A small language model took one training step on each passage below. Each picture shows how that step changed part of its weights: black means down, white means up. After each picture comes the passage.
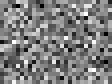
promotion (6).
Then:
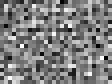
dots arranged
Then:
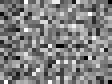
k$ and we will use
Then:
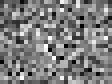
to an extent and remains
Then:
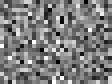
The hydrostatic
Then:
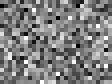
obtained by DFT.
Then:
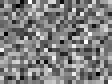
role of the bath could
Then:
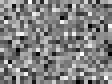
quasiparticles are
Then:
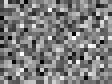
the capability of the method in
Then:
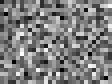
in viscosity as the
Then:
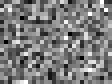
clarified the existence
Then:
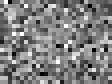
theory, Swept
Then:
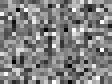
Then, the evaluation process
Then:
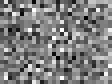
noise limit over a band
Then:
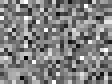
average level. - The most
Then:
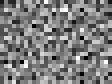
multiple lens event was
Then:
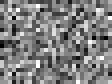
current businesses to
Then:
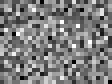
wave in medium into
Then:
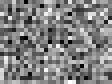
optically thick. The emission
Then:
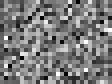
with additional adaptive
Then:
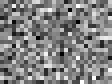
model framework, the
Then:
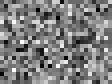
A Continuation of
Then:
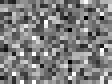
the present work is that the
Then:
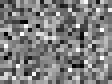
not there exists a
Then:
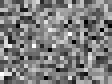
which is strictly
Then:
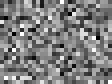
we consider a carbon
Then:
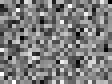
sharply critical of
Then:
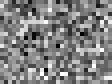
the remaining Bhabha
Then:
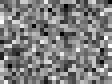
surgical technicians,
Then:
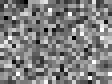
and the main normal to
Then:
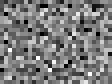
improve the life
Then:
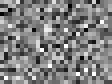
water velocity, standard
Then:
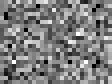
calculate the twist phase
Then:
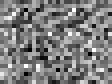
structure. However, this sort
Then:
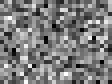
equal access to quality
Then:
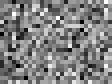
use of SPS not only
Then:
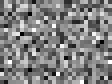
PBMCs were used
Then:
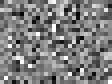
vertices. Fiber
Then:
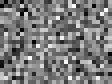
highest coverage by
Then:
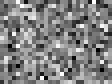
and sulfate had a
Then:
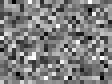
is likely that models including
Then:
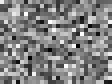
computed by Bicudo
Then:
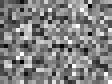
to the physical case when we
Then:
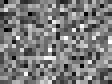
position at grid time
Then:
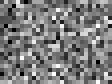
graph starting at a given
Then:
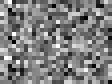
this membership did
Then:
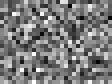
it is the agent of its
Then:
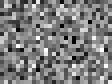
of women and men
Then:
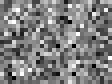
of dysfunctional
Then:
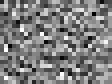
inland suggests a
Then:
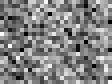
IMPACT OF
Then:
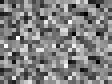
the theoretical understanding
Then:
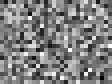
was harvested in
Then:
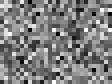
accelerator of any
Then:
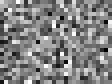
implemented in the corrector
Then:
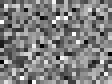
focal point of the space
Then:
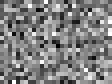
In the convention of
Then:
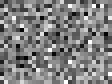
(2) only considers information
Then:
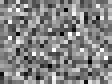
(\zdyo) and
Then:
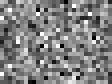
By contrast, similar
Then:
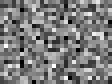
requires unit test cases to
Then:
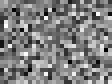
hours, and the
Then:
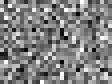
destroyed (and
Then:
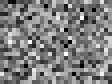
interest. DATA
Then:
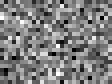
Coulomb interactions
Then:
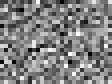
or time derivative of the
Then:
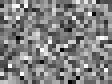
containing Clifford and
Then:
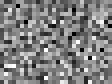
as those of thio and
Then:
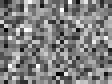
there are two collective parameters,
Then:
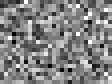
realizations, thus the
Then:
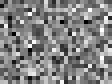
negative $m$ for
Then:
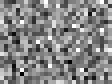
$F_V$ denote
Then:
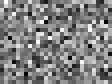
where areas under the curves
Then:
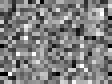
way, it is possible to
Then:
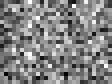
can ``replay'' the
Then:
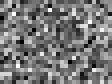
gesture specific to the
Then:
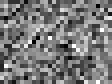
be specific with no interference
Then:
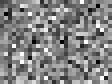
used as general for predicting the
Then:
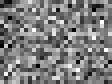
then find the reflection
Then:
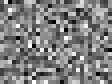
phases is a full
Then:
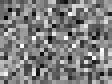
top and the bottom
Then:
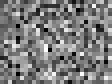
between the periodic and impact
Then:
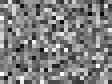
The recursive construction of
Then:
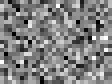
University - Abha
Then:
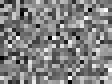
value of a statistical process
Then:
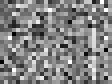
solutions of this problem and the
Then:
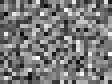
in need or commonly
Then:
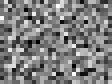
irrational, in particular
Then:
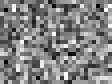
pregnancy. The
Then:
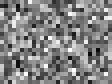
calculated using the formula
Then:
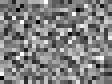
unique reason for
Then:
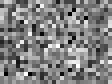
the formula \ben
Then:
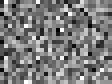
photometric measurements were
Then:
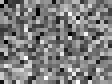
different from the one in the other
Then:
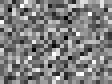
kinetic equation takes the
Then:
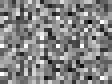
was developed which was applied
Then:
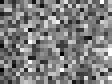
the voltage. In
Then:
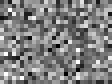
plane, extended over
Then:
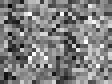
chemicals used to
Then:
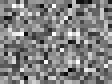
\fi \ifx
